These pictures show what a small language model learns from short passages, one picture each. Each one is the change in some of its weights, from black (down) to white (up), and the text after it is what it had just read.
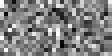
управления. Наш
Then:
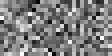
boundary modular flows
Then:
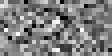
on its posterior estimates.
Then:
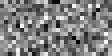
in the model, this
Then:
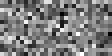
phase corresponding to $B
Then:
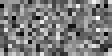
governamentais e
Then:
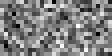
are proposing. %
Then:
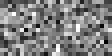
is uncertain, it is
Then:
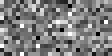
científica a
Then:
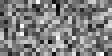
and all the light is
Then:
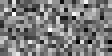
contextual relevance.
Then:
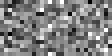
в стадии
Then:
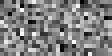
noise. Graph theory
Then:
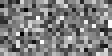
we evaluate next the possible
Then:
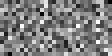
in higher education are
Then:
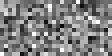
electron properties were already
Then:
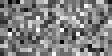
we adopt the
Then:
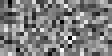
with a tiny
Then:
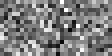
branches of condensed
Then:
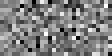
guru untuk
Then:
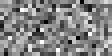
por acaso:
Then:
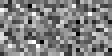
impact on the fit determined
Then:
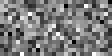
uznana za
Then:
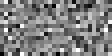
carbon contribution of each
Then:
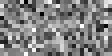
las instituciones sociales
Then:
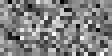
the subject of much
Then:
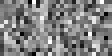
disordered vortex
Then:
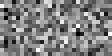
meaningful additional constraints
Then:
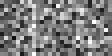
\right\}\notag \\
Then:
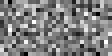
ou guigó,
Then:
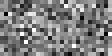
strategi guru
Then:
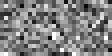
the protostar by
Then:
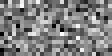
density modulation and density
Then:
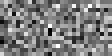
of Muhaddith
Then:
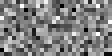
Your brain
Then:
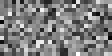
abordar a
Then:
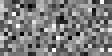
ва қонунни
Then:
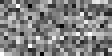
extra dimensions to much higher
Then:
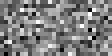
opportunities and
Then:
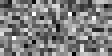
бути здатним
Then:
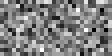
has been traditionally
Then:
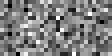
consistente. Estas
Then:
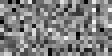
analyzed large-scale
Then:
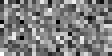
Naviraí –
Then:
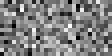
yo‘llar bilan
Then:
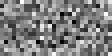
tilidagi iboralarning
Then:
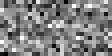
be restored directly from
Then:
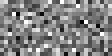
how the designers of
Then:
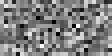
and so flux conservation
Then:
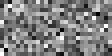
образованием и
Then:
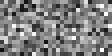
va yangilarini
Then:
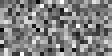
those of advanced
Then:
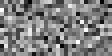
positive real number. In
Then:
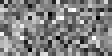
free from interference from
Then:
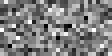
Sb concentration, the
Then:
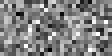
index. Color in
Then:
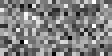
represented the same
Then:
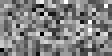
to detect characteristic spatial
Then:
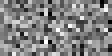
so that microscopic information
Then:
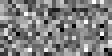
found that the relative intensity
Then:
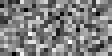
we report on a new
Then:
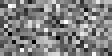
dos plantillas se
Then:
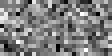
shown. Right
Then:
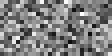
alimento completo,
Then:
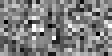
va komil inson
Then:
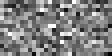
за три з
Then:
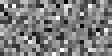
kabi yaxshi
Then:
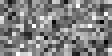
aksiyalar Scientific
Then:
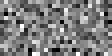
of victories
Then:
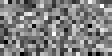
this attack scenario,
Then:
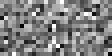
do tema e a
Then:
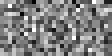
Afin de
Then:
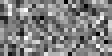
the initial parton
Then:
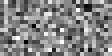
el pretexto de
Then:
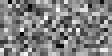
the time for a black
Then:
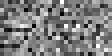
exponential damping of
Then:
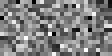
al Maestro de
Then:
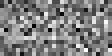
all fall during a peak
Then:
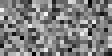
= \frac{\partial
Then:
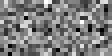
that for an arbitrary
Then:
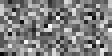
2023: quantification of
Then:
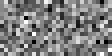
that this lower bound is
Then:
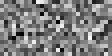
to be understood
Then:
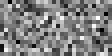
the proton.
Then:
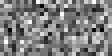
to the middle
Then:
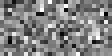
во всем
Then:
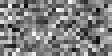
a $10 \times
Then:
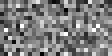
and velocities of the
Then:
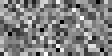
Calcular la
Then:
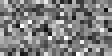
for the exponentially small
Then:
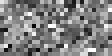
saylash huquqiga
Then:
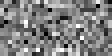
are regulators of
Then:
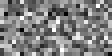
removing those with
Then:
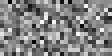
the direction of research:
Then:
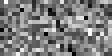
anisotropy by coupling
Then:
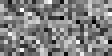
validity} \noindent
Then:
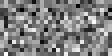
gap consistently increases with
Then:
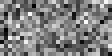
rivojlanib boradigan
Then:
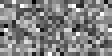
{\bf Figure 3:
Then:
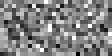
small changes in operating
